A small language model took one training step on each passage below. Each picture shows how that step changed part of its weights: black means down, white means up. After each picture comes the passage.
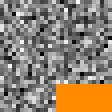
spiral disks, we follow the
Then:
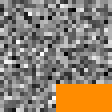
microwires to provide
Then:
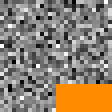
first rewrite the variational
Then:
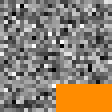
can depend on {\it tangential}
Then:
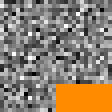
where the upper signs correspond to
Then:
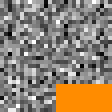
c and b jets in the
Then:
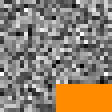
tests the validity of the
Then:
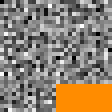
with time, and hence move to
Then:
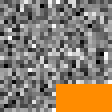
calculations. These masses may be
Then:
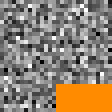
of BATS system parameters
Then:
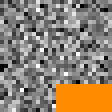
highly effective approach, provided that the
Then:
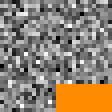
to the MMO in the final
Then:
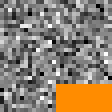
throughput without collisions,
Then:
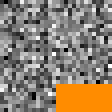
proton densities bound in a
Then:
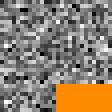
formation in the Bullet
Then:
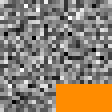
around the rim of the
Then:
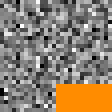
reference frame change represented in quantum
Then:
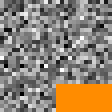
trial $m$ the
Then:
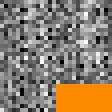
\end{align} The matrix $
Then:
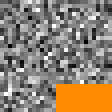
state that a measurement induces.
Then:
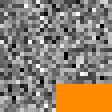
mutation operator re-using
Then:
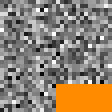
Chemistry Chemical
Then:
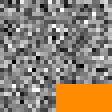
perform well-defined tasks
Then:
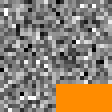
back the second element multiplied
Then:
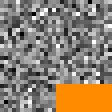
there are no field counterparts
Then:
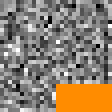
added an indentation, please
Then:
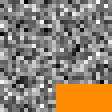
the intermediate, the
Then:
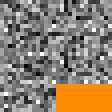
be stable under linear perturbation.
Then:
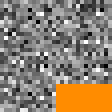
system, which is vastly different from
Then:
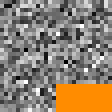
index on day 1 was
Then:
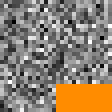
contributions from fundamental
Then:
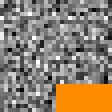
In the Wilson patch of
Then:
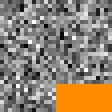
\sigma_a$ is the spin
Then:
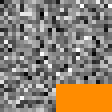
\dot q=\frac{\der
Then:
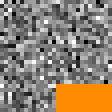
the Flat Earth system from
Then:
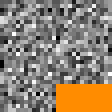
illustrations are based on
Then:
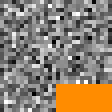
the vector multiplet action to
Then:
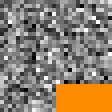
engineer must first identify
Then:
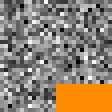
where $\tau$ is the time bin
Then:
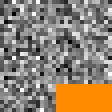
[4]. Targeted small
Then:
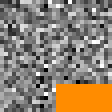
study the production of radially
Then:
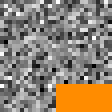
the impact parameter is less than or
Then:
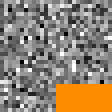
and tuning-free, this
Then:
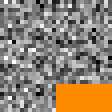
for accurate pCR
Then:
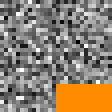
1a). They report a
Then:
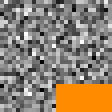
model of DARS, as given
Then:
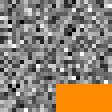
Since $\mathbf{x}_t$
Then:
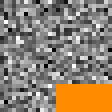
LEAs. After discussing the
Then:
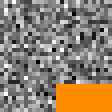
Euclidean distance. |
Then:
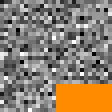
In conclusion, we have
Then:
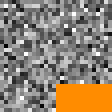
to be considered. Here we
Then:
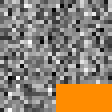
\begin{equation} P({\bf
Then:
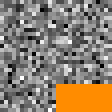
are fewer degrees of
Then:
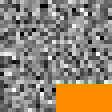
modularity, this method can be used
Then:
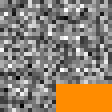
for training are 0.001 and
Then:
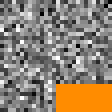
\title{Lambda over Kaon
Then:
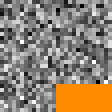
class' reliability so that it
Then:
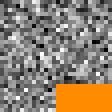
average of our sampled channels,
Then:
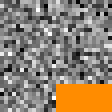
timescale is similar to the estimate for
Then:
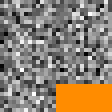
steps. BNFs
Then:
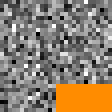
improved D-Spoke increases
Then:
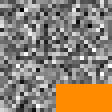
is that the zero mode of {\em any
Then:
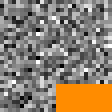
from the usual two-fluid
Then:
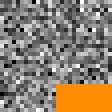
shows similar behavior (varies from
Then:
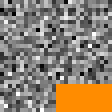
NP Models} Since the
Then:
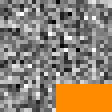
verify that our optimization does not
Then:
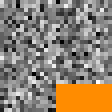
close-up of the BS
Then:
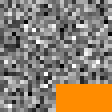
base diameters (D) and
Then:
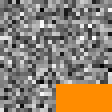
figure. The second derivative shown in
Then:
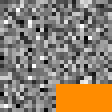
networks (RNN) to
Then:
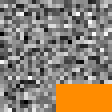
with V atoms have weak
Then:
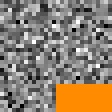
are suppressed by $\sim
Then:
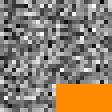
1 shows, in solid lines, the
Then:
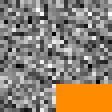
different equations of motion of a polarized
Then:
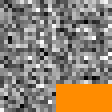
procedure after rotating the
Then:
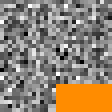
of specific topics of interest were
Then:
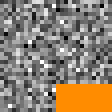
{d^3\vec p\over
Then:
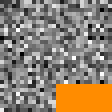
redshift where the strong optical features
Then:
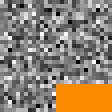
$E$ of our system:
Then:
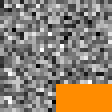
the Inception Residual
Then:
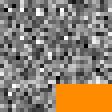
large phases coexist, since they
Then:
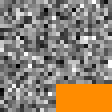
by decomposing the unit matrix
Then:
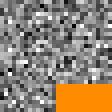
under which some commonly used
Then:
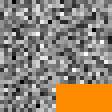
towards 0, the behaviour of
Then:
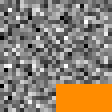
distant quantum communication. For
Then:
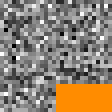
the same radius. Hence, the
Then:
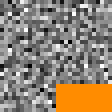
FPGA chip, which
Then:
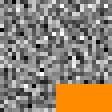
the parameters of Jupiter and
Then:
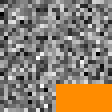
this system using spin-polarised
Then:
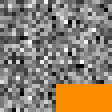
\hline \end{longtable}
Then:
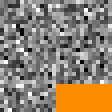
each element, with position
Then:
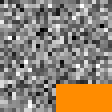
for the purpose of
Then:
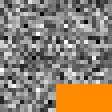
Sensed Motion tracks
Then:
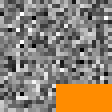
is the chiral delta function which
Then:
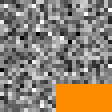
that the threshold effect
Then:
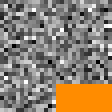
datasets. However, the performance when
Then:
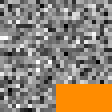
million atoms into an optical
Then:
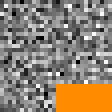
Setup} In our experiments,
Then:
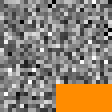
the circular photocurrent generation
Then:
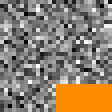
high-pressure regime above
